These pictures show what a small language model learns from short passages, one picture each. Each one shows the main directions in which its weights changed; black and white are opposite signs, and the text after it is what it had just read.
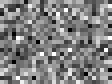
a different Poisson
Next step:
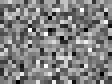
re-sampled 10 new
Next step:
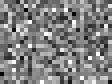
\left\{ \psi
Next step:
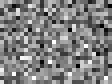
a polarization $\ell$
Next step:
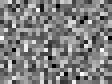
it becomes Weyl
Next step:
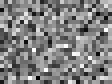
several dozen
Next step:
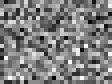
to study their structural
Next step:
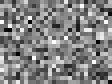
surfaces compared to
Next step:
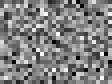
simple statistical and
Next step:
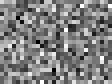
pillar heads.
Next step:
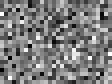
is still effective in the
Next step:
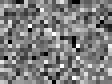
parsec scale bubbles
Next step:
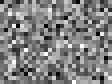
WMAP data , the
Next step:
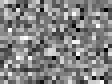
in the ID and with it
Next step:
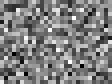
application of methods such as
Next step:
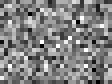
knowledge since the existing
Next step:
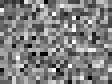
employ photonic
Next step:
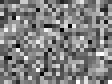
at the token level.
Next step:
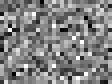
continuum Laplacian
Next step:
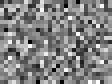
the NLR's of
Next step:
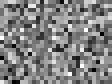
for our solution of $x$
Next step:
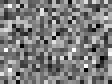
alone, but result from a
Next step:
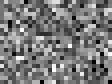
simulation results to study the
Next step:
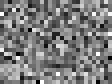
is achieved the
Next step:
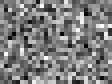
$L(t)$ also has
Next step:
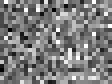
easy to compute
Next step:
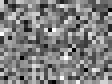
get the following expressions
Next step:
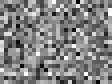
system latency was
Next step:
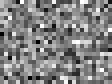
both MI and SF
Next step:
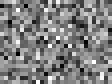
of the switch can
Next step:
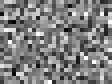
to gain unauthorized
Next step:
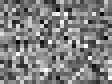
paper is to give the
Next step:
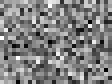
boson) Hamiltonian to
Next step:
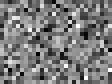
latter has instanton
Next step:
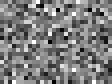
$\btheta$. The second is
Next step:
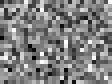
the detector are given in
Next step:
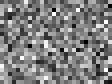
reference timescales and their
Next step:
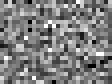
and fragmentation
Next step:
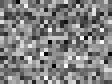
and meson, is
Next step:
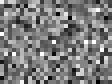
of the other parameters. The
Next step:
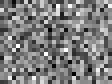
Crack front
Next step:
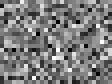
dynamically old clusters
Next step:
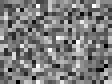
forming low-mass
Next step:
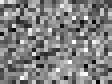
of the diffusion on the
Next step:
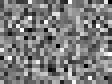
scale, explicitly
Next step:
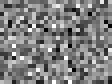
amplitude for each of the
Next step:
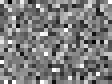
its following dissolution. The
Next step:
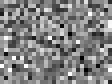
to contain 400 x
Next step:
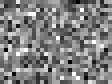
quantization theory is the
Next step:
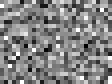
in Sn2 (Fig.
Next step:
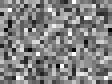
Otherwise, the
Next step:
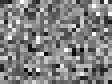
from the high-temperature
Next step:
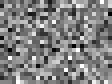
function system. All cluster terms
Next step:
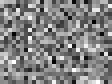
in the tetragonal
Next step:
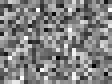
performs complex packet
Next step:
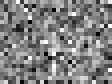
\langle S \rangle_0
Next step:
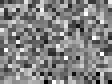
the strongest aggregate
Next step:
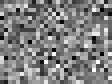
muons) have a
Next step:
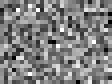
one can distinguish between
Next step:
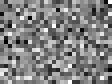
denotes variance. For
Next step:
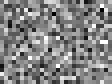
algorithm that enhances
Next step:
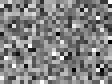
local storage. The real
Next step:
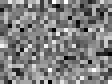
masses for four vector
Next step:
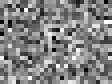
as other features do. It is
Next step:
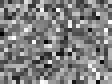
the fitting process. In order
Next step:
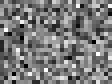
dSph, and because it
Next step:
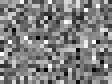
APEX beam
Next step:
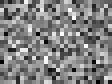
the surface derivative on the
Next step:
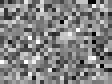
the development of the
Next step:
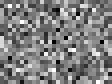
dust present} where star
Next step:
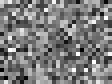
state from the initial state.
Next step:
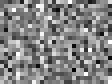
our assumption $\Lambda =
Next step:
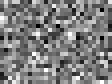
and Kapodistrian
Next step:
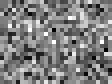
shows Sample [2] in
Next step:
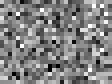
well be relativistically
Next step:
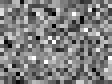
routes followed by
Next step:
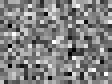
length $l$ over the
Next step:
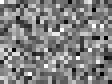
of the title page in
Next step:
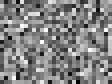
anti-de Sitter
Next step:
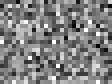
after} integration over the
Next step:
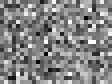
conservative system [see
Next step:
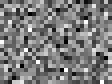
result regarding confidence
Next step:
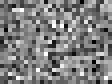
The orbit for the whole
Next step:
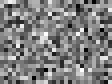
gas inflow during
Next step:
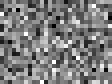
is a solution to the equations of
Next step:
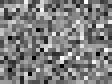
the strongest site, the
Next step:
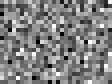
essentially identical results
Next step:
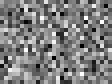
line in the later spectra
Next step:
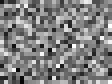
of input, while the lower
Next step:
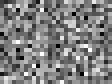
in the same point in the
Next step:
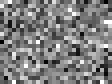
by including higher-order
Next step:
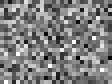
the growth, no
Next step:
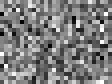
is that the gauge boson
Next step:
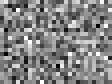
in the present paper we have
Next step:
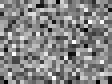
function to be transformed is
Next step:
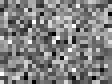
fact of two rounds of
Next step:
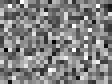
and magnetization is
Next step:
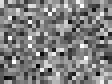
l} \hline parameter &
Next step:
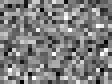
more than with the used value.
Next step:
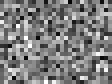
would have a complexity metric
